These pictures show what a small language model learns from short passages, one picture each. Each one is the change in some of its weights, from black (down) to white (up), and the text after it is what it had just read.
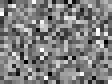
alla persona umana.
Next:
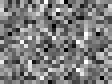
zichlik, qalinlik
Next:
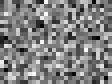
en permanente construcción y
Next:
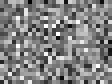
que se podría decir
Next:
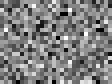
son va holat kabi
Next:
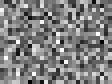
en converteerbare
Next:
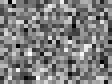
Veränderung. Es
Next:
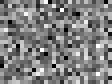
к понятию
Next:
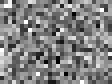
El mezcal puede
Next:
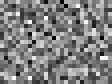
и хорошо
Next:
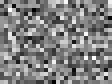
asosan jamiyatda
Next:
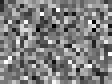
a la circularidad a
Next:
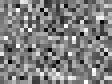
bei den Jugendlichen
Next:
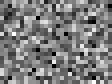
жамиятдир: у
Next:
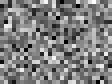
cuidados, que tipos de
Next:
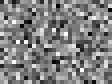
сердца при
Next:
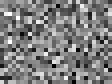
деб айтишган.
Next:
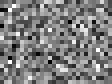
bords politiques. Par
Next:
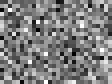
de indústrias pelo
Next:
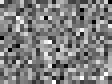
además de identificar las
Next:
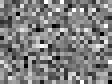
muhim ishlardan biri
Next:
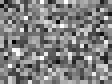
vengono fuse
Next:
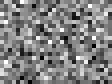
jihatlarni ham
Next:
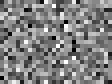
(као што су
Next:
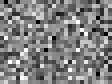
untuk tujuan
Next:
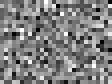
no afectan significativamente
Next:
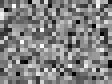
Vergleich mit der
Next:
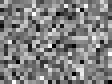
el biladi" degan
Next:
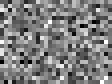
tours et de barres
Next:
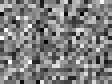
eritmasi B faza
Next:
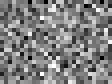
de afrontamiento para la
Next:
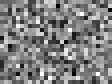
состояния на данный
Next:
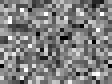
як інтегративного
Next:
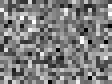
der Grenzfläche
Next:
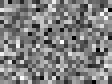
A., CIKARA,
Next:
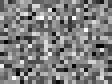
в формировании
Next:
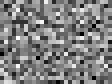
Mazkur ishlarni
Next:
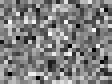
Acompanhar o
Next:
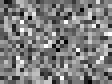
ulardan eng samaralisi
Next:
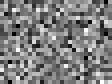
yilning sentyabr
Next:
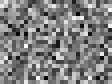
bien y de la zona
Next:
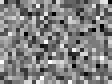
permanecen un tiempo
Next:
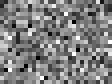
serta penghormatan
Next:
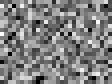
і до пізнього
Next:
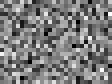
H., Hurren C.,
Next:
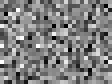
Солдатова &
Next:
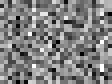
do tipo de cobertura
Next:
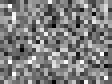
de partida na atitude do
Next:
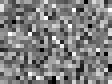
o'zini nazorat
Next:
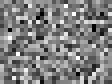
DTS, o'quv
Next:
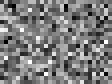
için boyut
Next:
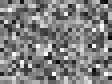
- GROVE,
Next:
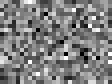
layer of zone
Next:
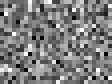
observadas. Um
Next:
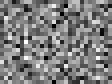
Kota Salatiga
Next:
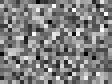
orqali amalga
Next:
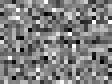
R Std. Error of
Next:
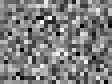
nashr etdi.
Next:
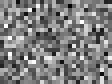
é composto pelas
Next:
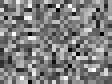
and essential for its
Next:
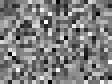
on the final vowel).
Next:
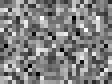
u'stinde islewdi
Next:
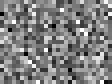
membuktikan bahwa
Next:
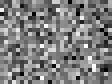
ist damit aber auch
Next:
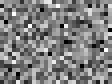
explicando o processo de
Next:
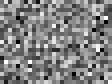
tahlil qilish, ularni,
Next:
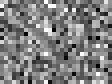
düğümlenen bir
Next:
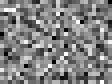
с тем, что в
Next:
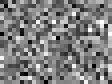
of Clinical and
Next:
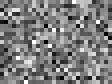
beriladi. Kalit
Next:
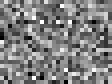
Disponível em:
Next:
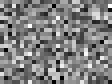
Йиллик иш
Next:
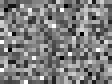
elektronik medya,
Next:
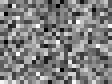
Catalysis. A:
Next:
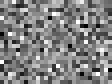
important that there are
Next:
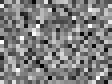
buyurtma asosida
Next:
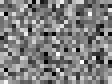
Quvat qizi
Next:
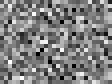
personal capacitado
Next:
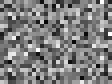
Таким образом,
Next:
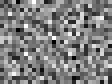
1'de yer
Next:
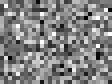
вовлеченных в
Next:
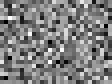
regional de Colonia
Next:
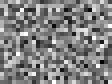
sifatini oshirish,
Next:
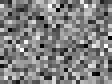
государства как
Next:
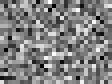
davlati hududiga
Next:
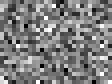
boshqaruvini xalqaro
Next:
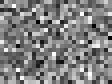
да се користи
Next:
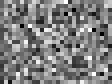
Name Data Type
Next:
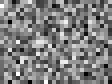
model önerisi.
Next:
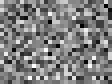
the public for the confinement
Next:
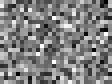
SERVICE WELZ
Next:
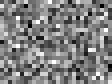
qanday miqdorda
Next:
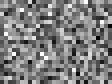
in accelerating
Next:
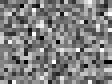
belyse potentialet i
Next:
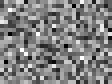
conjunto, los
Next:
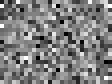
ritmo intensificado
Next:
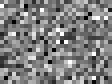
в том числе:
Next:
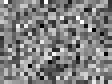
Along with technological
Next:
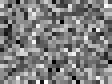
quien recaló en
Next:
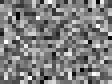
ханузгача бу –
